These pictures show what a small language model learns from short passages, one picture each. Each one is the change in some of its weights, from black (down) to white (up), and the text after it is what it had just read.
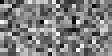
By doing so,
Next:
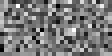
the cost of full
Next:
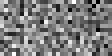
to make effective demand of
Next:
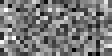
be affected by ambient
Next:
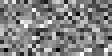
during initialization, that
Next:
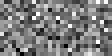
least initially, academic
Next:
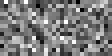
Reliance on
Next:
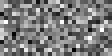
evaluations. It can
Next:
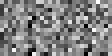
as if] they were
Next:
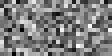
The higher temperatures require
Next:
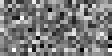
plasma drug
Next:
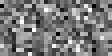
maximum absorbance peak
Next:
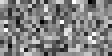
identifying trends in
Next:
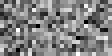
vaginal delivery
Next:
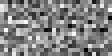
So with the aim of
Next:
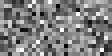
Births in
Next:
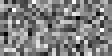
TB prevalence was
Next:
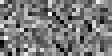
and sensitivity :
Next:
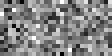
The study aims to
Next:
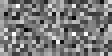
the control. The surface
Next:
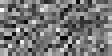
correct extension of the
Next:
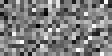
vitamin D3.
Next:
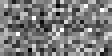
this identification in the
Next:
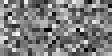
on the synthesis of
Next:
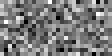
with freight
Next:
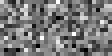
manual) along the
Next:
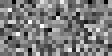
as the health service system
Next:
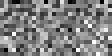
different classification systems for
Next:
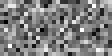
Usually on the
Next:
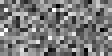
structural elements in the factor
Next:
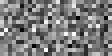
to the laboratory in
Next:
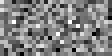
testing, in which tests
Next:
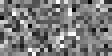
while values for the
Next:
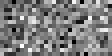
engineering advancements
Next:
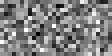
were selected on the basis
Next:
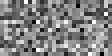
and health care. Further
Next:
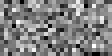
The extract was kept
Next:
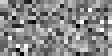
vegetation is often considered to
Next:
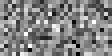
(6) and sum
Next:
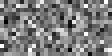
Diphosphine 3
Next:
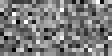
models multiple times with the
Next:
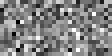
among students, there is
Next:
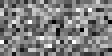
assigned a symbol
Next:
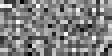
It has a long history
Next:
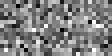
policies and practice.
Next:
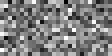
think about it because they
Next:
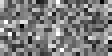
one. This showed that
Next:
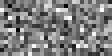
be calculated by formula
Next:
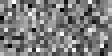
keep 50% of safety
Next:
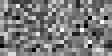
the sample took on
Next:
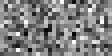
has the ability to
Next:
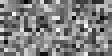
optimal composition was presented
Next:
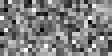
chelates has
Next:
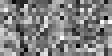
drive to work with
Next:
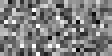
findings of this research will
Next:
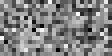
oxirane groups are
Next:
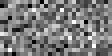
Sums of
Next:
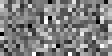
get to learn more complex
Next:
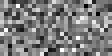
themselves in
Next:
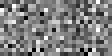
as statistical treatment. It
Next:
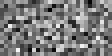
is notable how the
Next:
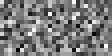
and Hospital,
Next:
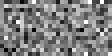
Figure 5 : Deformation
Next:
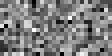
is fair correlation between
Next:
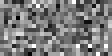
Most of the plants
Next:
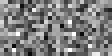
to the type of study
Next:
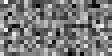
on land. The
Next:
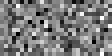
all interconnected
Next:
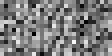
was learning more of what
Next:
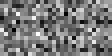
informant interviews
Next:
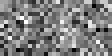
can effectively reduce child and
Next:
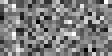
diagnosed between the
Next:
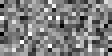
its inspiration
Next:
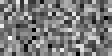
of an airline should
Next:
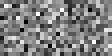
behaviours among secondary
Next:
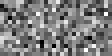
and Politics in
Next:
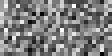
the many diverse species
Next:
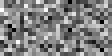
assessment instrument designed to
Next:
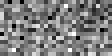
The responses of the
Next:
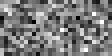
seldom use.
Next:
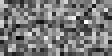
collective identification measures
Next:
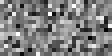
and the temperature was increased
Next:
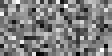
This leads to normal
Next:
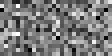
language learning, the
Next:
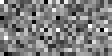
females) using
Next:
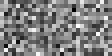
the result of combining
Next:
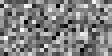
unknown search space
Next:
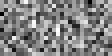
is an ordinary
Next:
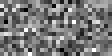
Total Genuine
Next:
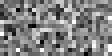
prejudice and
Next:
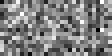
has waged a
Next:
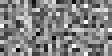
is recommended, a
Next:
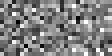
performance of PT
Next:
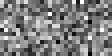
of Natural and
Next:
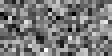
France) at
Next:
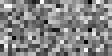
element code is available at
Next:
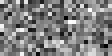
of signs and
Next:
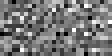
its transformative potential through
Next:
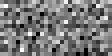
In this case, technology
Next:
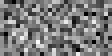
work and was written
